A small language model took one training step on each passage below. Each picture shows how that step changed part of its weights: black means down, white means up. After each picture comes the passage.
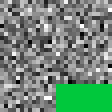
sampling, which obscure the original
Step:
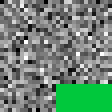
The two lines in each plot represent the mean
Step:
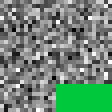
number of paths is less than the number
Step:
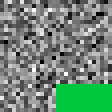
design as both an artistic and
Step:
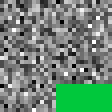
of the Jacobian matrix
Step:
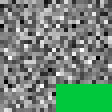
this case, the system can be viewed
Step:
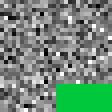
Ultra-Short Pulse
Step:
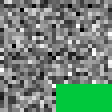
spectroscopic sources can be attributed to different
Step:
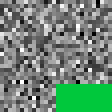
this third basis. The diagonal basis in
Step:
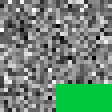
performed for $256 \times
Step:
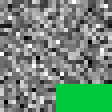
thresholds for different SOC
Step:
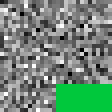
\beta_{m} \right]
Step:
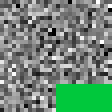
$d\geq 6$ the behavior should
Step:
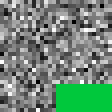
leaf below it. For an example
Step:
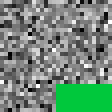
by datacenter, and
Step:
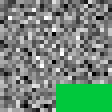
{{Scalar induced gravitational waves in
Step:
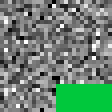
input state is an eigenstate of the correlation
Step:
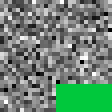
on arbitrarily close points along this
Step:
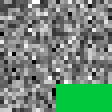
is no decoy identification, it is
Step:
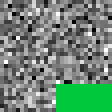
in the absence of noise, in both
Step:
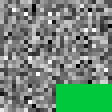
\author{David R.
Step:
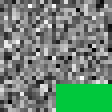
was used. A function generator
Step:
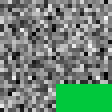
rather than AGN. Thus,
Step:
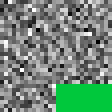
not addressed, due to mathematical
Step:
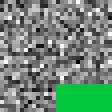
of 2 parallel D3-branes
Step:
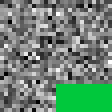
et al. 1999). For several
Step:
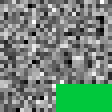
has unprecedented optical
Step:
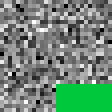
HγD constructs:
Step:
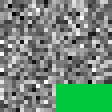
in the screw-boundary condition
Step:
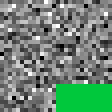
bulbar impairment and its
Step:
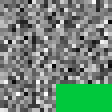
hence, the typical dynamical time, is
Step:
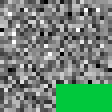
metric. The strong field limit coefficients of the
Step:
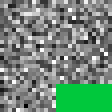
to conserve parity. Similar
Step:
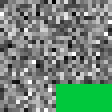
that original perturbed problem has simple and
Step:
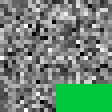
\(p\). None of the model
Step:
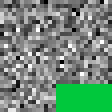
scales are heavily affected by
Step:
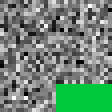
like supermarkets along the way.
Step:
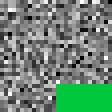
diversification level. This
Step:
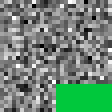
Leuven in 2008, and
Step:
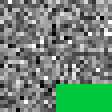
demonstrated that H-accreting
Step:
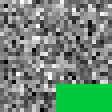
(with $\tilde{\a} \equiv
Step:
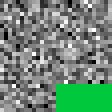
of idealized defects and the
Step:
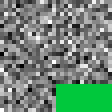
fuzzy string matching function
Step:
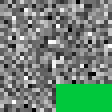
For the case of two incident
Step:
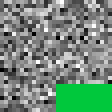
each year with the regional damage
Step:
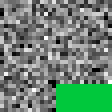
Here we have highlighted how relevant
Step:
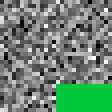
layer is applied to reflect the long wavelength
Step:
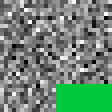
Fig.17. This diagrammatic equation
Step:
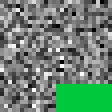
error budget is dominated by
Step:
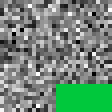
function of coupling strength $g$. In all
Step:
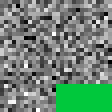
$b\ani$ and
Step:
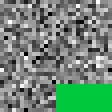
further study. \end{itemize} {
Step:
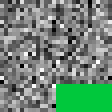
(\ref{eb4e}) are
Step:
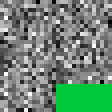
be estimated by: \begin{eqnarray}
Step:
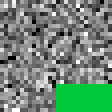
The reduction procedure includes the subtraction
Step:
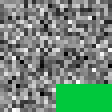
limits of the hyper-Rayleigh
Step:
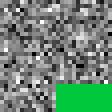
adjoint eigenfunctions with a minimum of
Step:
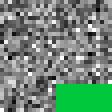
that essentially no walks will
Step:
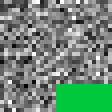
is based, as in the global case
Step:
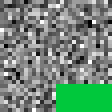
can track the above optimal solutions as close
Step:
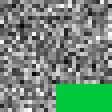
application potential by exploring theoretical
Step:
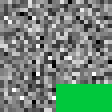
gravity) involve the interaction of quantum
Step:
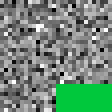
$M_{0}$ has been fit
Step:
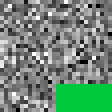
OAM entanglement dimension and degree.
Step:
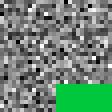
dataset, Cetin et al.
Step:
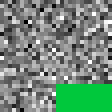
It is interesting to note, that this model
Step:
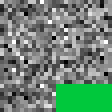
mean and (highest
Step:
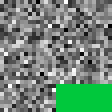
ideas. Finally, failure
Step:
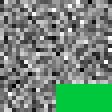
expansion (3.1) is the operator
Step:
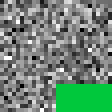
of Newcastle University for
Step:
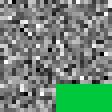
h/2\pi$ serving as
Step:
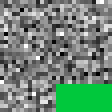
logics each time point is followed by
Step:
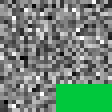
For instance, if the attackers aim
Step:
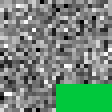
muon collider
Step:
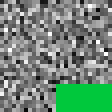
of these operators. The paper is structured
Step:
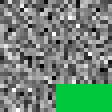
The quasi-optimal weight vector
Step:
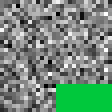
$R$. The 2D interface potential
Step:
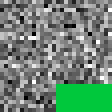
the adiabatic quantum molecular
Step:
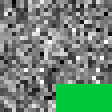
\begin{eqnarray*} \langle
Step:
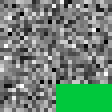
Hb and during deoxygenation
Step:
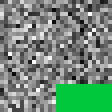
LL problem. When the LL index
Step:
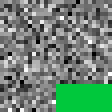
find the optimal solutions even in the worst
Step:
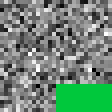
the motion is contained entirely within
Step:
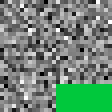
The last proposition in fact is extracted
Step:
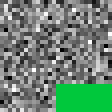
between regions of lower mass star formation and higher
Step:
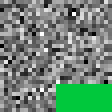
the coefficients are given in terms of
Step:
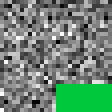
Co concentration. From the nominal
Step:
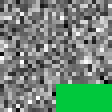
of videos and the coordination among
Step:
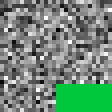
sign of the spiral order at the after
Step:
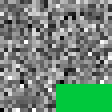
have changed, all other parameters have values
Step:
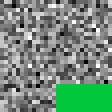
equations to find all coefficients of $e$.
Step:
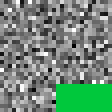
yet very informative to new
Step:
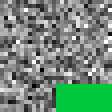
essential. While classical prototype methods
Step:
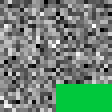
energy collisions bringing no
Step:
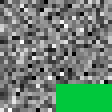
There would be no event horizons and
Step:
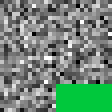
*Wide* survey is
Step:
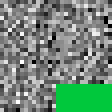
} \editor{Antti
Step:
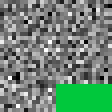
\quad \boldsymbol{\Sigma} =
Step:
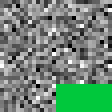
$r<\Lambda$. The vortex is then
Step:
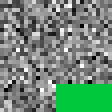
one of these complications.
